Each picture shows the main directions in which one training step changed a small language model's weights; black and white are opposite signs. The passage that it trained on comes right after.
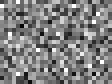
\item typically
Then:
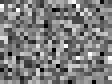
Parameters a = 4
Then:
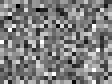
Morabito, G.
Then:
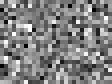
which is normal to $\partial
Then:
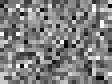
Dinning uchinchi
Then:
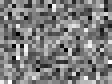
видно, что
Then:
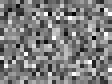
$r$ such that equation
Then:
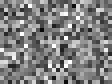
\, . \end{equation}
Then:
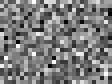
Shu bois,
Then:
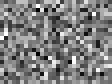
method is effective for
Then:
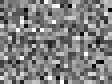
that they define a {\it
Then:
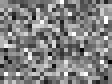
the process $(S_n)$.
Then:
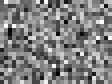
$e_i$ is a
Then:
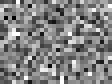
equivalently, the {\em
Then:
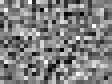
van waarden).
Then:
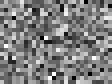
\theta & -\sin
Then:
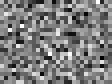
de distúrbios
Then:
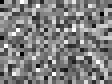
Infine si è
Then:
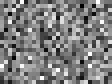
on a probability space
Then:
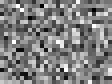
aprendizaje que
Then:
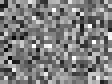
their respective temporal
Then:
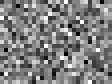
there are a positive integer
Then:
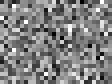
This is an example of
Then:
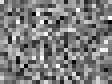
Penal, cit.,
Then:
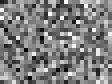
if $j=k$ then
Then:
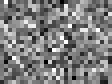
\end{eqnarray} for
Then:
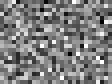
el acoso sexual
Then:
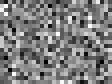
means of weighted
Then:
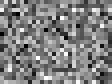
ва назорат;
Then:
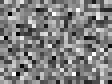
con el fin de determinar
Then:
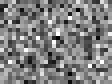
in space and time, $\Delta
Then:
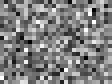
kariéry, v
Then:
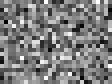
and that $u$ is the
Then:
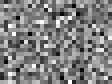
Jenner [28]
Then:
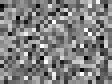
corresponding steady regime
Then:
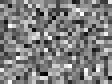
ve hammadde
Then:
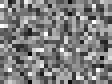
largely independent from
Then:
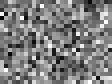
Suppose that there exists
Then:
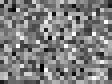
[3] Todos los
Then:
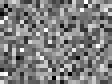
at most $k$ in
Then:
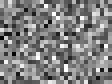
obtained by our profinite
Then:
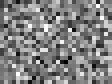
dari anggota
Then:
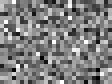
credit risk
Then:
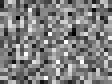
notion of solution to a
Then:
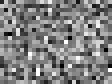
indicates $+$ if
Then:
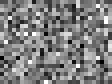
the first corollary
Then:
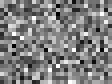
to the root, we get
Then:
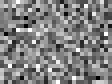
motivacional nas
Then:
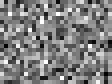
unsigned int conv
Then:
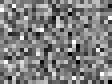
и величины
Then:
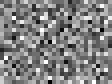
“de exercícios
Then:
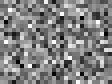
obtain \begin{equation}
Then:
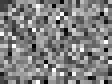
within the context of the
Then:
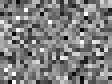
ham to'g'ri
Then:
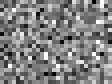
Isto ocorre
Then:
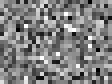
ustav kapitalining
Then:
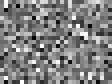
que permite identificar
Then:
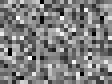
with positive diagonals
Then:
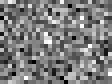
will denote the associative product in
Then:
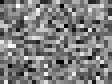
Facial Plast
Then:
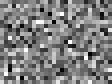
dividir na forma
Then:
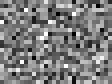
PRM Tipo de
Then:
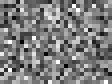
libraries in the
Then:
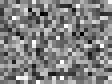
milliy bazasi,
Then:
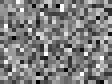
as elsewhere,
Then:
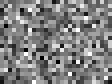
on a manifold with
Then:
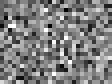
bem-estar ao
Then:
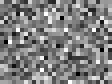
is the discrete law
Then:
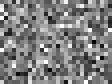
under the assumption that this is
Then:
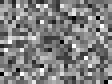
class of the target
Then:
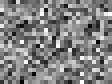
study of Villers
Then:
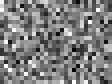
shaleh apa yang
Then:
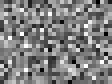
we have \begin{align}
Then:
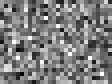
sport universiteti,
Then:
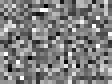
objetivos e
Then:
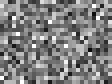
de saúde?”
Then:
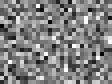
entre cientistas e
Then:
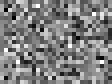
continua variación) de las
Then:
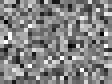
where \begin{align*}
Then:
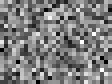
DC buses is
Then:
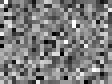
Soha rivojining
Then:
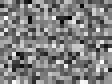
seen as a bounded
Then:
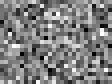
SPSS Bagi
